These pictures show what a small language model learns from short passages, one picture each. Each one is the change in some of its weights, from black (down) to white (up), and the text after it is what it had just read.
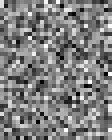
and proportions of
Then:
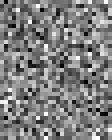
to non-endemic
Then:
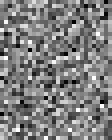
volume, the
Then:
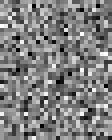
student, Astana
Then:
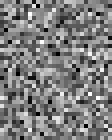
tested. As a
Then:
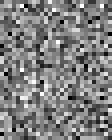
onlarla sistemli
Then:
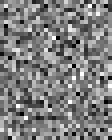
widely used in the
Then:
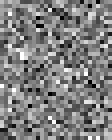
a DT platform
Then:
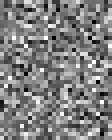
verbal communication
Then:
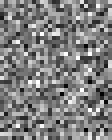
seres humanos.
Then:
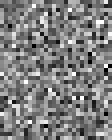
point state,
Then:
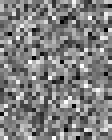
with the lack of any
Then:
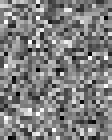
1% difference).
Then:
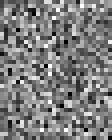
The majority of
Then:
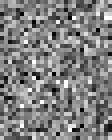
ставлення до
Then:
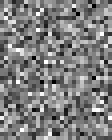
a discharge
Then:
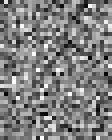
and imported). There
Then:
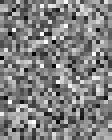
major types
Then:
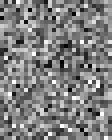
of orphaned
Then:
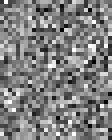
deformed under its
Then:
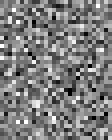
importancia de la
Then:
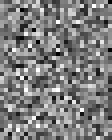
Processing*, pp.
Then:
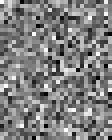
status of the system
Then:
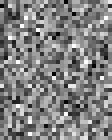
option to drop from
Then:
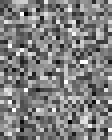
members in its
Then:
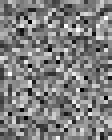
units and also used as
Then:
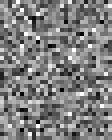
internas, externas
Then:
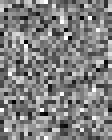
hollarda erta
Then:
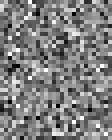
Google One
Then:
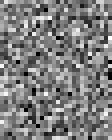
cells ensure
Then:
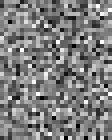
and editing.
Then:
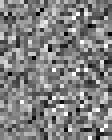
when starting the
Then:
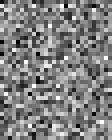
study presents the design and
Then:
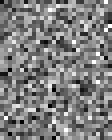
that sole NPK
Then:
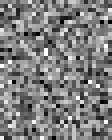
under the Administration
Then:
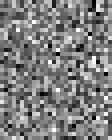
general public, you
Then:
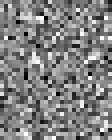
namely the type
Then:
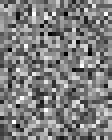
agrees strongly
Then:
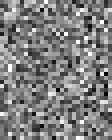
de obras tratadas
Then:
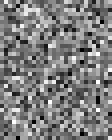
developed texture which
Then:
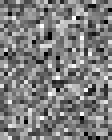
de manifiesto
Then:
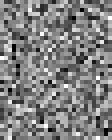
velocity value.
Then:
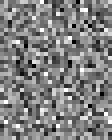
amirligida sud
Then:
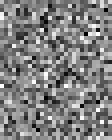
and dynamic
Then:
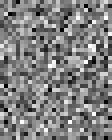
deformation at any
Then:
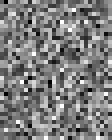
foreign language
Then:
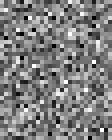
va madaniyatini
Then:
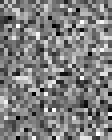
the purchase of
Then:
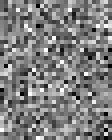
known today as
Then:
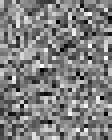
with Bagging.
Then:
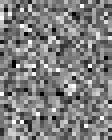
we associate a
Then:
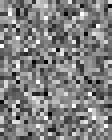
yang dijalankan
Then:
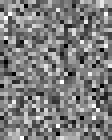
from the socio cultural
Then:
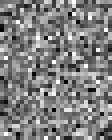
include pH,
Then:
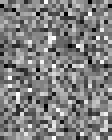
commitment is the
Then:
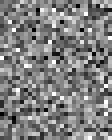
et Droit de
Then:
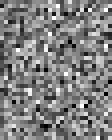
by the whole system of
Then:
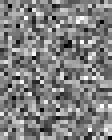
of Niger,
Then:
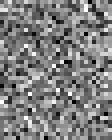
layer and two
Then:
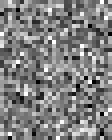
знает, что
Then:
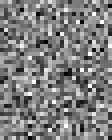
of contraction bias,
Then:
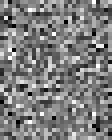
exists and is
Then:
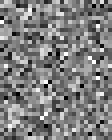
Oybek Olim
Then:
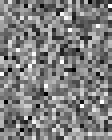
for the 5 bacterial
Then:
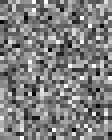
close relationship with
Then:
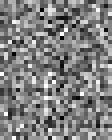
differently and delivered
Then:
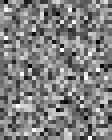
the Graduate
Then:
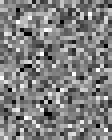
can be harmful and
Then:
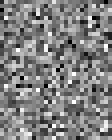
by wiping the
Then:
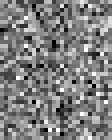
connects Higher
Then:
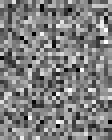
UE con la casi
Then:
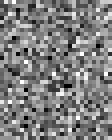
5 баллам
